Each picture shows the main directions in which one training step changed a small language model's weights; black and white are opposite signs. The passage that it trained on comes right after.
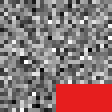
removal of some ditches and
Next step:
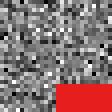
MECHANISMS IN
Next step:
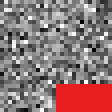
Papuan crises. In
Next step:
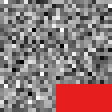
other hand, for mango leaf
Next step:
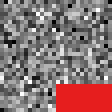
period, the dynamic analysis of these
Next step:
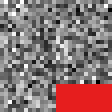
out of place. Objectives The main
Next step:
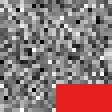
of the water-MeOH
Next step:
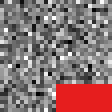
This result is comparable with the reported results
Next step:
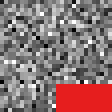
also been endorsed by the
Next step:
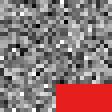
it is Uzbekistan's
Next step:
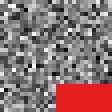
both treatments was designated 0.0
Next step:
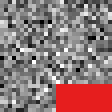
capital-market discipline, but
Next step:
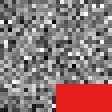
Knowledge is an event when the
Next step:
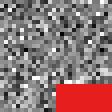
role as antidiarrhoeic
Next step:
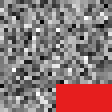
tibial plateau and the
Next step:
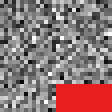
Gas Chromatography – Mass
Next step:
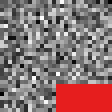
(%w/w) Tensile
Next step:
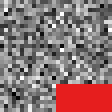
up API url, version
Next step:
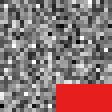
the interlocutor's
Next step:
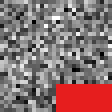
Lopalco, P.;
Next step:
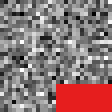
programming of robots that operate on
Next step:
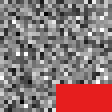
certain shape. In this regard, there
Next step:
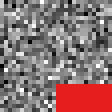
mislead a public servant,
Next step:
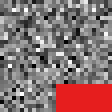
(median age of 32
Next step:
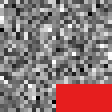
is calculated on the fly.
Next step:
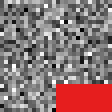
created an illusion of competition between the
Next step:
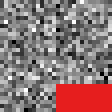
can crush, burn,
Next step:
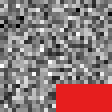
electromagnetic torque,
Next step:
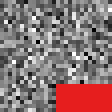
algae. Type II
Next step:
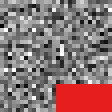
integration, scalability, and
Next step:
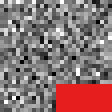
their perspective, obtaining NF authorisation
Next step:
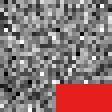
MAGNO Transforming EU
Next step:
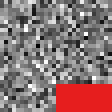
regression at 95% confidence
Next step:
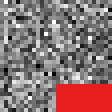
not available, and in practice therapy failure is
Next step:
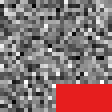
from a project partner) 1. Data
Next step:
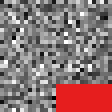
second order rate constant values are given in Table
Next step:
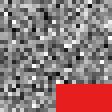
cropping makes up approximately
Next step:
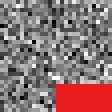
their regular programmes or from more
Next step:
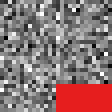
Schools in Delta State? Table
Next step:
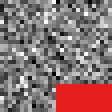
various sources) The above data indicates that population
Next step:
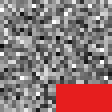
inflammation, cysts etc.
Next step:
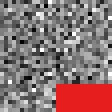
DISCUSSION The result of
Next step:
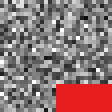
of achievement derived from the overall
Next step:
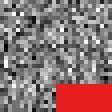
provided by the Noguchi
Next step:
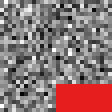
with bilateral fluid and the
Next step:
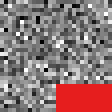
single nylon cord under the impact
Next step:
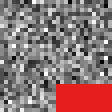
OF LIGANDS Compd.
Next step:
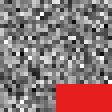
preliminary test set. Models
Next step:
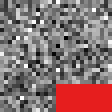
and poor if answers to questions were
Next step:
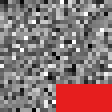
Data were gathered from the results
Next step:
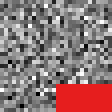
of huge amounts of datasets
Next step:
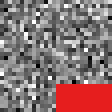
in water sources studied were within the
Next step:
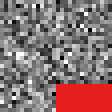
the contract is not yet approved at
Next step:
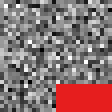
media planning Alexandros
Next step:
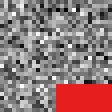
of LMER for each city to
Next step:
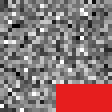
article is about the role of a therapy
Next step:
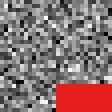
water quality monitoring and surveillance through
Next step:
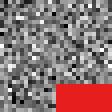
and climate change. Field surveys
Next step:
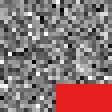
using a distance criterion measured from a reference
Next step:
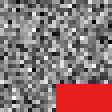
mind some difficult material may require more time
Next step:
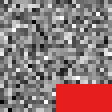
diuretic, sedative,
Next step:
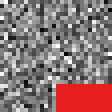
Food Consumption 0.003
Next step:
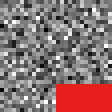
also consistently reduced by a factor of
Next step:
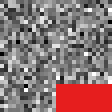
by impedance mismatches
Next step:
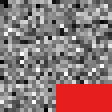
measurement curves (the blue
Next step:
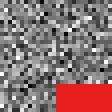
used three sound collections of
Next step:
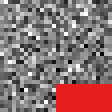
be unsuitable for power quality
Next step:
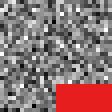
placement, lack of supervision and
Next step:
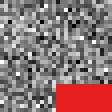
From this survey few voracious
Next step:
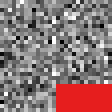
excrement!” he said.’
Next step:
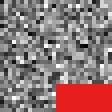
famous phrase “*In
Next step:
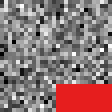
a geographical, sociological,
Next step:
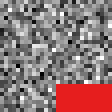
exclusively operate online and can
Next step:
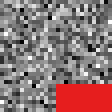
with hydrazine (1
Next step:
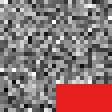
original game, the core purpose remains
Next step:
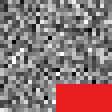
of the study were obtained by asking the
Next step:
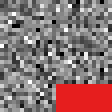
article can be found online at:
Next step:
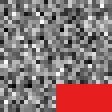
study conducted in Jimma [10],
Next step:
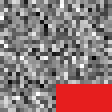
of PDE-5=Is in relation
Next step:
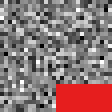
one of the fundamental goals of the
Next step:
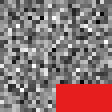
multilayered polymer composites
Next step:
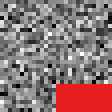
spectrum. Laser-based
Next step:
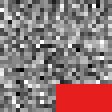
the polymer's solubility.
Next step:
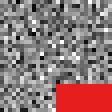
the BS multi-antenna
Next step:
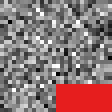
can also be observed that Factors 3
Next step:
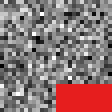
conflict of interest. Statement of informed
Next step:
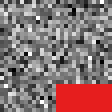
cm. When it comes to the
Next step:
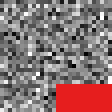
RRC timer increases, the total
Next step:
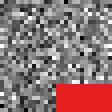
pathological gamblers: a
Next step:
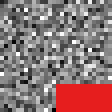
occurred in Ethiopia in
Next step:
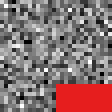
Methods The primary analyzed parameter was the mean
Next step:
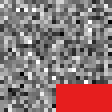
at the home position in the
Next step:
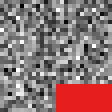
patients, history of ischemic
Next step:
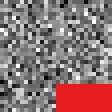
family. When unconditional love is
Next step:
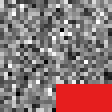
startups. This scientific study has conducted
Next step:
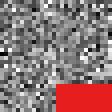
Directions The flexibility and
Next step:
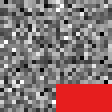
30 percent is groundwater, less than
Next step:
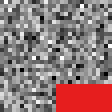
Non-philological directions teaching
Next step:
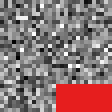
and the organization must evolve in order
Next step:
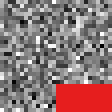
size of the base sample matrix (N)
